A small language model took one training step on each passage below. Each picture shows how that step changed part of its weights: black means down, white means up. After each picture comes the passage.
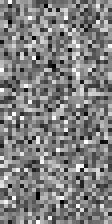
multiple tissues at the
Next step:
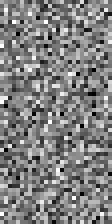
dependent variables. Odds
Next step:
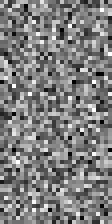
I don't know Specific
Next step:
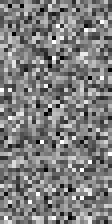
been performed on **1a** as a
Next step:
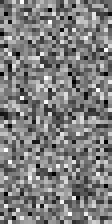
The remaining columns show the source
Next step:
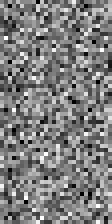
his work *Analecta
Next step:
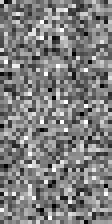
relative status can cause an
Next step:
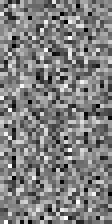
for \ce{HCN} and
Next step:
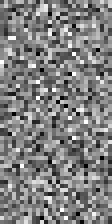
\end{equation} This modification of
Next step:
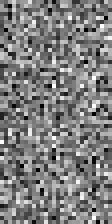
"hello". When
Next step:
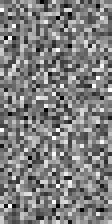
MLLA. We use this property
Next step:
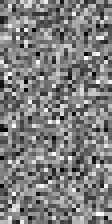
over to the perturbative part of the
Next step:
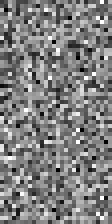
can exhibit reflection of the
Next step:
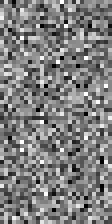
techniques in regression analysis.
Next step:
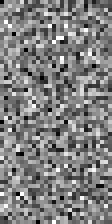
account of (3.1), the
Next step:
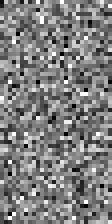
the integration in the Disaster
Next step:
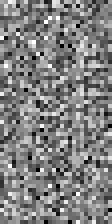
being the kaon decay constant and
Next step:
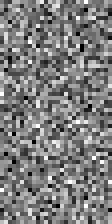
2014) which caused the molds
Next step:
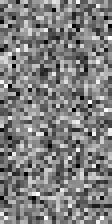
n-type transistors
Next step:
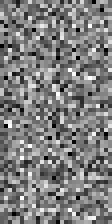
analysis can reach detection efficiencies
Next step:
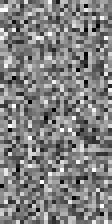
guide the study. - i.
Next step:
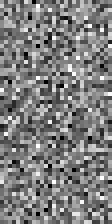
universal feature to this property: very
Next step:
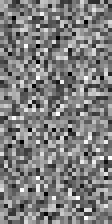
force H_c declines by
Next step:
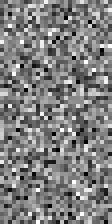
the playing of music
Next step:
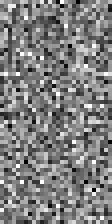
The relationship between bank distress,
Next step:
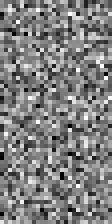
population 25-64 years with
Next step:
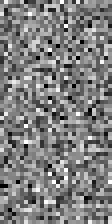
interested in values of $% \left|
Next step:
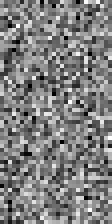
two consecutive years covering
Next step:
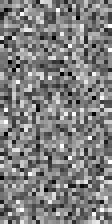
way the phenomenon of
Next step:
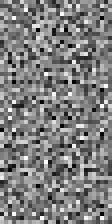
will have \be \label{bc}
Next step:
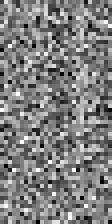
is positioned on the axis of
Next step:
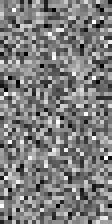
The participant zone further expands due
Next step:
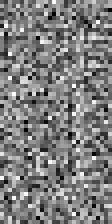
of the underlying network is considered as an
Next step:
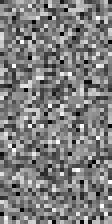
strength compared to participants with
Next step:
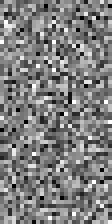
to be: higher priorities put on
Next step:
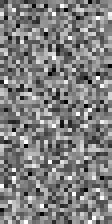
blood can serve as an
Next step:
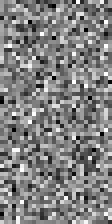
and at least one-third of
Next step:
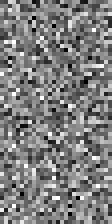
Ge for many comments. This work is
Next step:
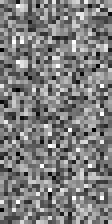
foot care and only very few
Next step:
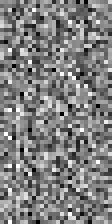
of the NRCC, and the
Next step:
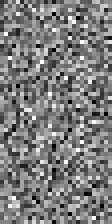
Commission for Africa
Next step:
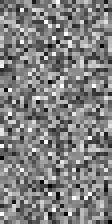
stars with low mass. We assume that
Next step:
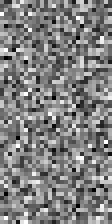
the RTL architecture
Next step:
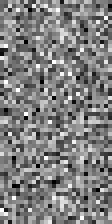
the eigenvalues} Let
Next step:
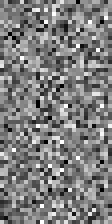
are illustrated in Fig. 6,
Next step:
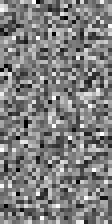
not treated. Keyword:
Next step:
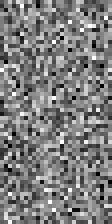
and >9 years, respectively). The
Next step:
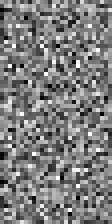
too much T_{e2e}
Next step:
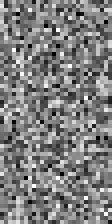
wide-angle X-ray scattering
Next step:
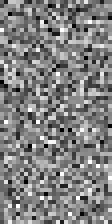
following qualitative characterization of the three
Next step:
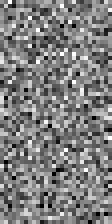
against hepatitis C
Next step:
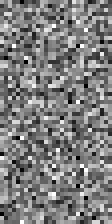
the publishing time of a
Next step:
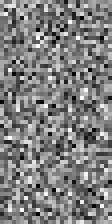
use of the 1km gridded
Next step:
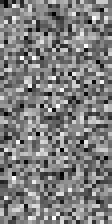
constructing specific models to improve model
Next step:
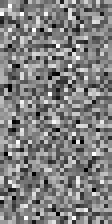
Engineering, RNS
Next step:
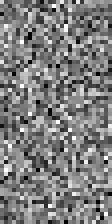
perform lattice calculations in 2+1
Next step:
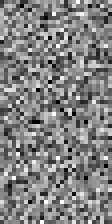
fermions $\psi_{n,k}$.
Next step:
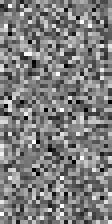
the treated water for washing
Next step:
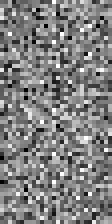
Moreover, one can determine
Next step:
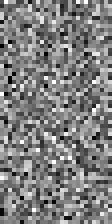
the model to finish generating the
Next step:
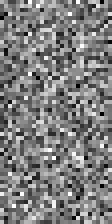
differ only by the action of the
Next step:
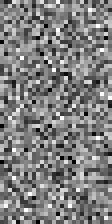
In the trap, assumed to be
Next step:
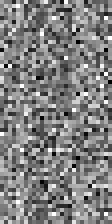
state-of-the-art ML model
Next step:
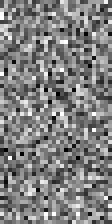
experimental CV current. The agreement
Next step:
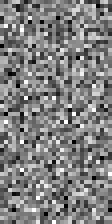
distribution near the interface at $z =
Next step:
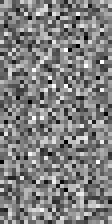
\begin{align} \vec{\hat
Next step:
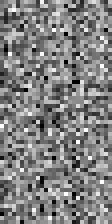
it is straightforward to
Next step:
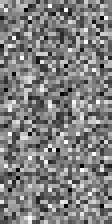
of early psychological
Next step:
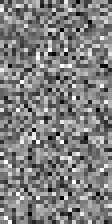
in fiber, energy, and
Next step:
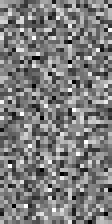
constant power (CW mode) while
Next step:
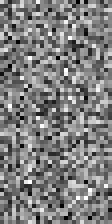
hence neglected a
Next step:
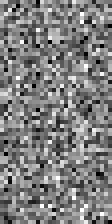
ZB effect in the deformed model
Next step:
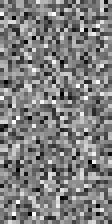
- Prefer not to say How
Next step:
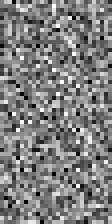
who are known to be the big
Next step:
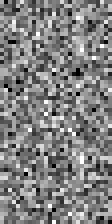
the diffraction angle. Results
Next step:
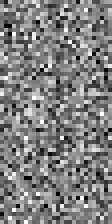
we can conclude that there is a
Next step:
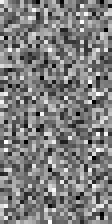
Visualization; DVP
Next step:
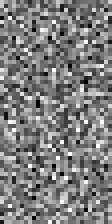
10^{-16}$. This means that single
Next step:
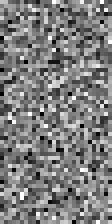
common FoV disappear because of
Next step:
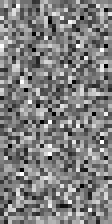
very so often. According to
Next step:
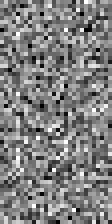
$m=0.1$ and increase it
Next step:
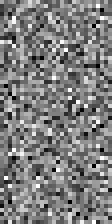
\section{Our methodology}
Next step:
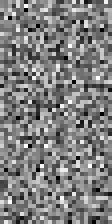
requires $\text{Br} \times
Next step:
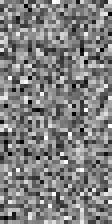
of the variety. Thus, the
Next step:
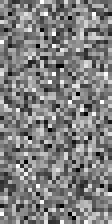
both phases. The fluid properties, including
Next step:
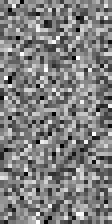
the Alexander von
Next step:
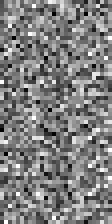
complaints, either
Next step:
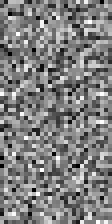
is a qualitative (if not
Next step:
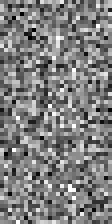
including civil society, the
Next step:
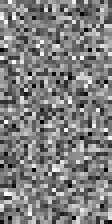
trigger an scale up event once
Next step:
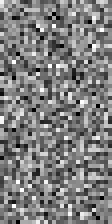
same specimen a clean area
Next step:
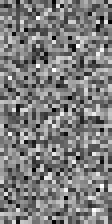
Table A1 [52]. Figure
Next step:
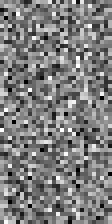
towards the COVID 19
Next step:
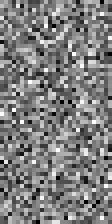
avoid being biased by the cap.
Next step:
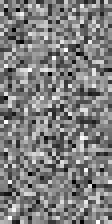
\caption[]{ The real part of the
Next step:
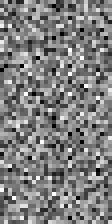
Monbusho International
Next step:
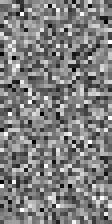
cumulative impact of various
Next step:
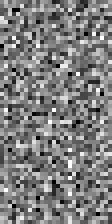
BCPharSoft OPT
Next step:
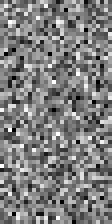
and need long-term recuperation
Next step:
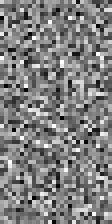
half-integer spin while the
